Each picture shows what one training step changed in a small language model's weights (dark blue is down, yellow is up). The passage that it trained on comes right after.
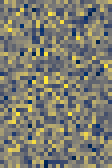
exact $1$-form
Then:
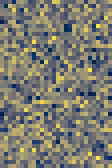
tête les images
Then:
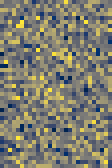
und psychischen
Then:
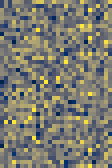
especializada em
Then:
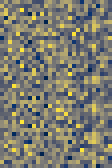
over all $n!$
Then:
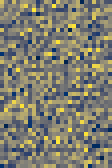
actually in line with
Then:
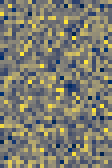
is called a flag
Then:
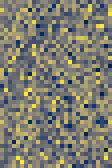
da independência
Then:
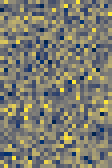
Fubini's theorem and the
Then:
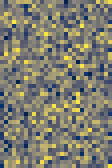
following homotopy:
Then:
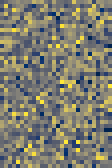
laminar manifold,
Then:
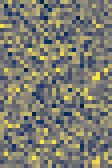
the union of the 4
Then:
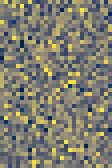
formulas which commute with
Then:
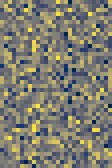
та католики.
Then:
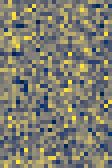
a very restrictive
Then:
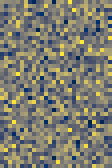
$\dot\omega$ and
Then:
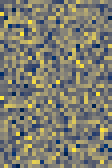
para as crianças
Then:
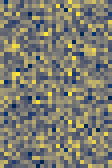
\ddots & \ddots
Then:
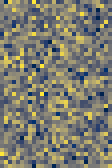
vertex set $S$ such
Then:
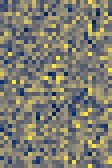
Rakhmanova N.
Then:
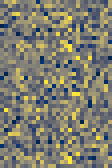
CHP stands for
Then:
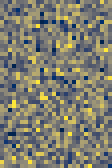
Z+ \adj D
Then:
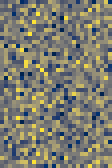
que ha tenido
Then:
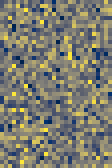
jew gruppi ta'
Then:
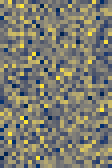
scheme used to find
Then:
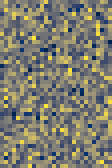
Romulus gar
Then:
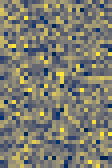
\mid$ containing some
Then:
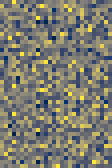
% \begin{align*} %
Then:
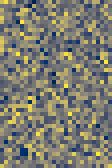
exact one-dimensional
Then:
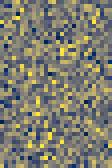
Then the eigenvalues
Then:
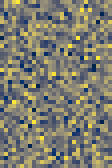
are summarized
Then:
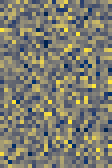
of $v$ by continuity
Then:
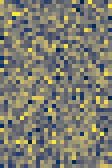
e materialmente
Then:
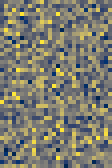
ular tangga dan
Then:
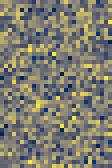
the author has proved the
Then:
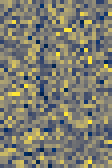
constant weight function. This is
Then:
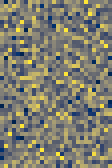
gran calidad, en las
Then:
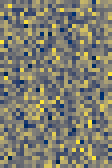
vista do Estado
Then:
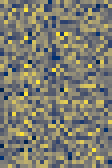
shu mazmun
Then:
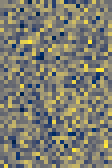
Calculations of
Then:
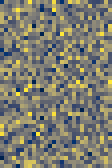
Disisi lain,
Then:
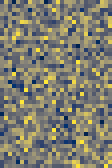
da Fonseca,
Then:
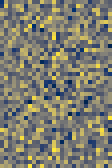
the Jacobians of
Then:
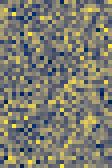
como as mertonianas
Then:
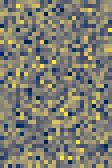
latter is thus
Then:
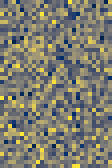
misma, que es a
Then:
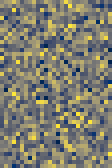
discrete value. This
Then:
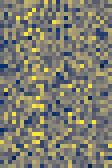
na termine, pri
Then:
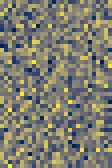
Since $X$ does
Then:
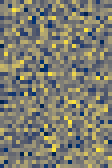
norm voor τ in
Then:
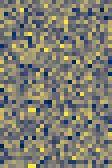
be obtained by direct
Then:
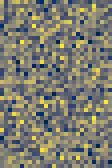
is conserved along
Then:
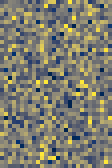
bo‘lgan vizir
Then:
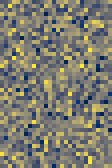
of $P$ at any order
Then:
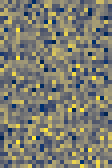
(with $s\in
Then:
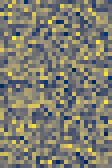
de la evolución de
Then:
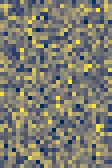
from this $(X, T)$.
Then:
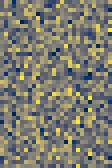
на неудобной
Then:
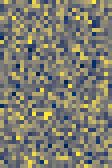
D_\Irv G
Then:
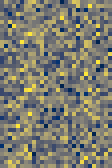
didukung oleh
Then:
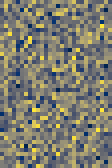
Bundan tashqari
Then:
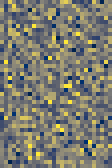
permutation of $w$.
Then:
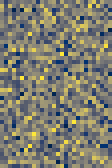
para el mercado de
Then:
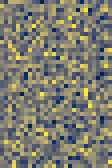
is utilized at a
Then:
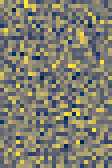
contact lines}.
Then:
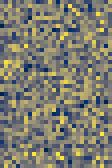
or edges have to be
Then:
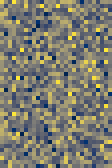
is \begin{equation}
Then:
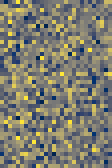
Schanuel and Thunder
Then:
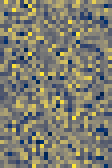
multivector field.
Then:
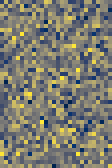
on $m$ to a finite
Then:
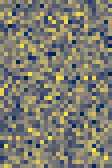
dans le Module
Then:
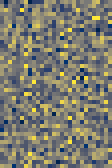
one between all characters in
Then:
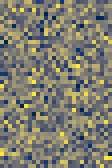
inverse function. The two
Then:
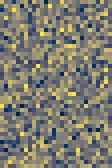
n,k}, \tilde
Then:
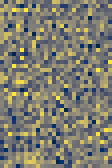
pelo cuidado
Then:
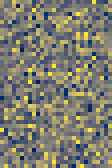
intermediate variables
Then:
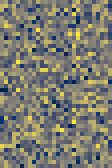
hech kim bunday
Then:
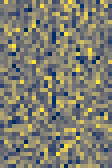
\tilde z^T$.
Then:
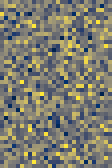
but its double dual
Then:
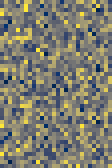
Gerais Conselho
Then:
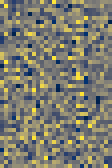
qo'llashda va
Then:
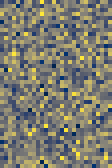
des employés.
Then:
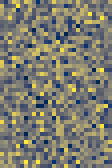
the set of fixed points of
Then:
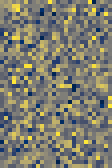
z Komitetami
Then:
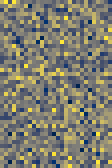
a symmetric polynomial
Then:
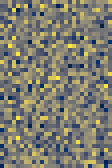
to make Turki an
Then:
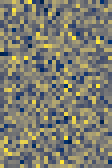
consider meshes of the
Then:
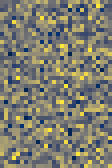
$i>j$ and
